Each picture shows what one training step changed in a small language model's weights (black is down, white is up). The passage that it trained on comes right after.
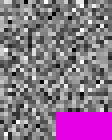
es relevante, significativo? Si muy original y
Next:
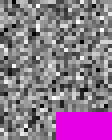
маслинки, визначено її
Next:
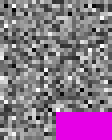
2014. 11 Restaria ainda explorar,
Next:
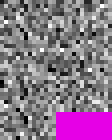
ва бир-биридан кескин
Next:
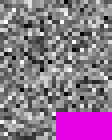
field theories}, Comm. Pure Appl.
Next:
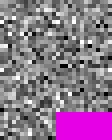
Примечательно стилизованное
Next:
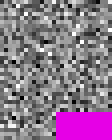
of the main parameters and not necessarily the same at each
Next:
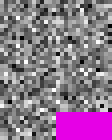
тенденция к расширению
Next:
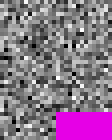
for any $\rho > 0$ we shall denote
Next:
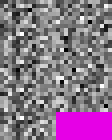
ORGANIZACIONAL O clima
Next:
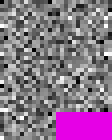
of $\mathcal{L}(V)$. The following
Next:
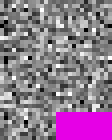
потребительской кооперации как фактор
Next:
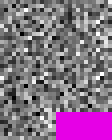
of Crimea, tourist
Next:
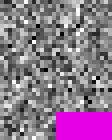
$\alpha>0$. We present the proof of this extension
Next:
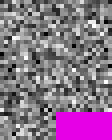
set and $M^\bullet_p$ is a
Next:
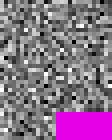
plus reconnues dans ce domaine est celle
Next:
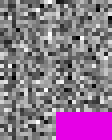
yönelik eleştirilerde
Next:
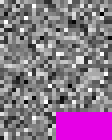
van constante kosten voorstellen.
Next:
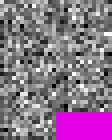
(\ev_M\ot H)\xcirc
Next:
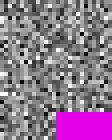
2530. Патент на полезную
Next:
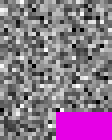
is now easy to check that $A =
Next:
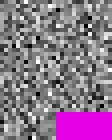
M} (\ti\Om)$ for all
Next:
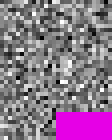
Then $J_{12}$ is invertible, which yields
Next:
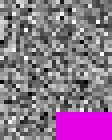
Una precisazione, l'esigenza della
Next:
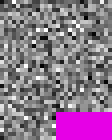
and $G(M)$ the subcategory of
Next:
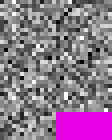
to Theorem \ref{T0}, has the
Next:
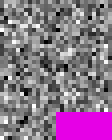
3-D system of second order nonlinearities}
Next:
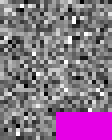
einen wichtigen Ausgangspunkt für
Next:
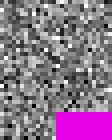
aber auch Erfahrungen bzgl. freier
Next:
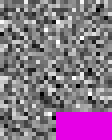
de las mujeres deportistas se ha medido
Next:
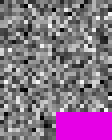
orbit-like trajectories}.\\ %
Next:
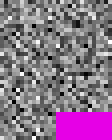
\mathcal {E}_s)$ of $\mathcal
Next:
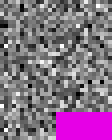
months, 6 months and 12
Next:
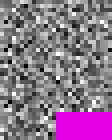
with further terms. \medskip \noindent $\bullet$
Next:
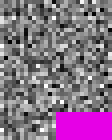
kelas 1 SDN Kebagusan
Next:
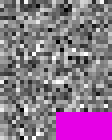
\begin{enumerate} \item Axial
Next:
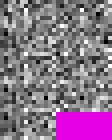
бирлашмалари ёки
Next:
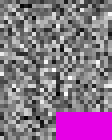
function $\varphi(y)$ on the group
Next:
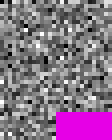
(restricted to $S$) $\
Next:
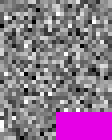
\eee These two averages very rapidly
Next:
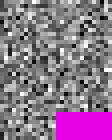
подібними за вмістом важливих
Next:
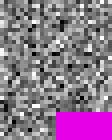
recurso ao mesmo tempo que encontramos em
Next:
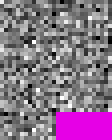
decisão coletiva, onde todos os sócios
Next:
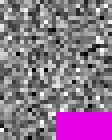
jamiyatlarda yetakchi madaniy
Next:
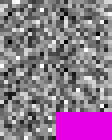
practice one has to usually use a
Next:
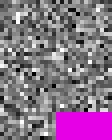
0.98^{-k}\rceil $ and examine the
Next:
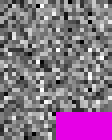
qahramon – fermer. U
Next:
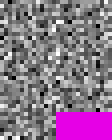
anexo 1 para conocer su desarrollo en el
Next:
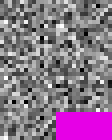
e recomendações de processos de controle de
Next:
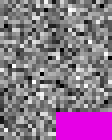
V$ with $U_i \cap U_j
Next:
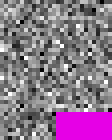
{\em Magnetic reconnection}, Physics
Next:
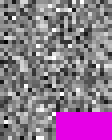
aniqlash hamda milliy tizimni takomillashtirish uchun
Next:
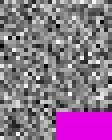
in \Cref{lem:Lipschitz} to bound
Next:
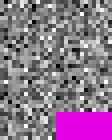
Даро, Меҳи ва
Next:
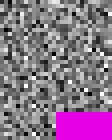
Resúmenes Conferencia: XI
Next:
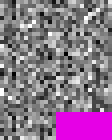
el porcentaje de mujeres presentes en el
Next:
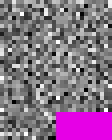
o prato. No segundo teste do
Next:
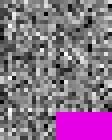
rag'batlantirish va reytingini
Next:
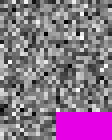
$L(\phi)$ is a LCC-loop
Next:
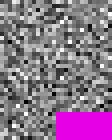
already achieved. Fix an $i>0$
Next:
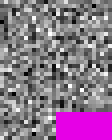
внесення фітомаси); 2 —
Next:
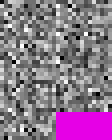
investigate the following invariance equation involving two
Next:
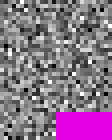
such that $Q\equiv P\pmod N$
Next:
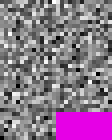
Then $t \cdot z_0 =
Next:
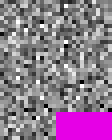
Öğretmen, Millî Eğitim
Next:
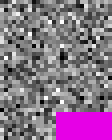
K-means procedure to highlight again that this type
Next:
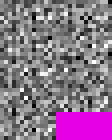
advies goede diensten kunnen
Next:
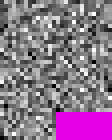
$H_{\fa}^i(M)$ is in dimension
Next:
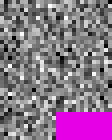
las razones profesionales, personales y
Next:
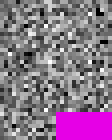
176 b. 4. Farmonova
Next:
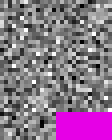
to a minimizer of $f+g$. }
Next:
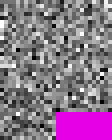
в отношении конкретного лица.
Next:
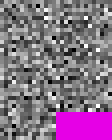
pulchra filia pulchrior
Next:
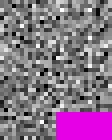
produit ou un service publicitaire sur
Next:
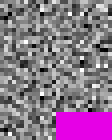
subalgebra, or, equivalently, if $B$
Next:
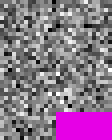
F_i)$ has a cone point at the element
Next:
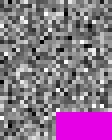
on a Lie group $G$ is flat if and only
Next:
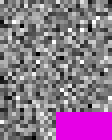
elements of $\E(X)''$,
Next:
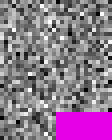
equation numerically, the Galerkin method, used in
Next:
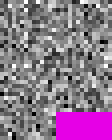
додаткових витрат, що для
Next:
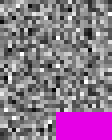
techniques were first developed for the analysis of compactness of
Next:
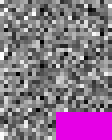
surdos à aprendizagem de Química. **Revista
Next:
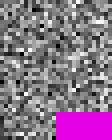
for 1D step functions that move in time, which can
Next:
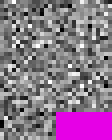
= \{\mathfrak{p}, \mathfrak{q}\}$ as
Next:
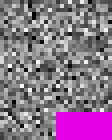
as $a_{\min}$ is varied. Here,
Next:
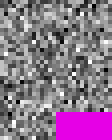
uniformly bounded on any bounded domain $\Omega\subset
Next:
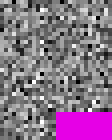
\nu^\dagger \end{array}
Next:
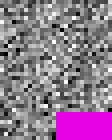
solish qobiliyatini rivojlanishiga
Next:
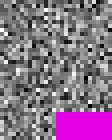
Qulupnay ta’mi qarshisida
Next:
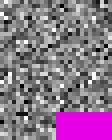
\item[$\diamond$] {\it
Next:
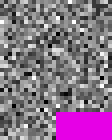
classes temáticas. A Classe 1, com
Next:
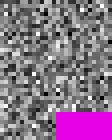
de generación distribuida Problema Ámbito
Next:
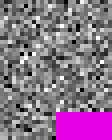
2$: For each $\alpha<\kappa$ let
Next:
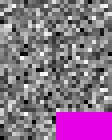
ettirishlari uchun zarur bo'lgan bilimlar
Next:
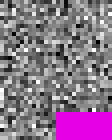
a local maximizer for $\Pi^d$ then
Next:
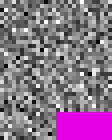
of thermodynamics. Our study is restricted
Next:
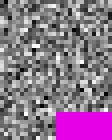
класически днес, но
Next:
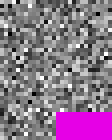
number system, a new developed pattern is proposed. The
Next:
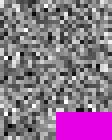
El ser humano aprende durante toda la vida
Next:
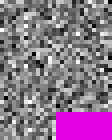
було одержано 15 плодів –
